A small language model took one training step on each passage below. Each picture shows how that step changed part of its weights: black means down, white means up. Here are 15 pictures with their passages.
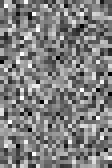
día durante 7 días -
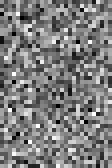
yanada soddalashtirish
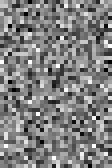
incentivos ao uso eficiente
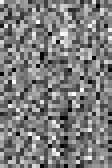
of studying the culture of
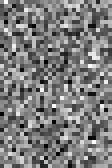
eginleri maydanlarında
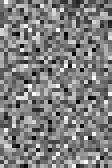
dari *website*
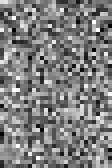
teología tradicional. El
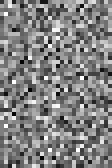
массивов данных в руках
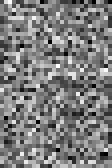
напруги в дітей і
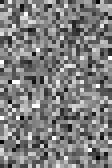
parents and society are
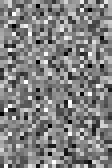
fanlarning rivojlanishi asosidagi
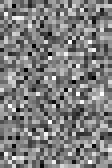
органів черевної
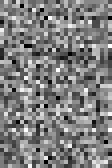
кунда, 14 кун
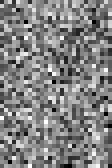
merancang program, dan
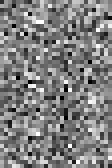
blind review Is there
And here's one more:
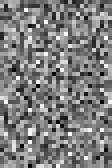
régions économiques,
